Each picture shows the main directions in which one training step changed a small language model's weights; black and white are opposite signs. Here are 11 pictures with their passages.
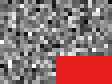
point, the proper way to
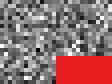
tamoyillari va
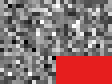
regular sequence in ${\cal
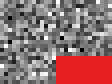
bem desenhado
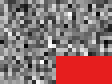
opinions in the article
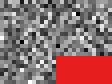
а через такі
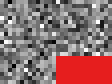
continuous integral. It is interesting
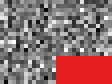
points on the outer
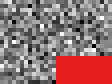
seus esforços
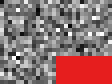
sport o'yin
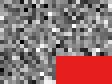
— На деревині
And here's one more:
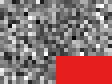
mahorat. –
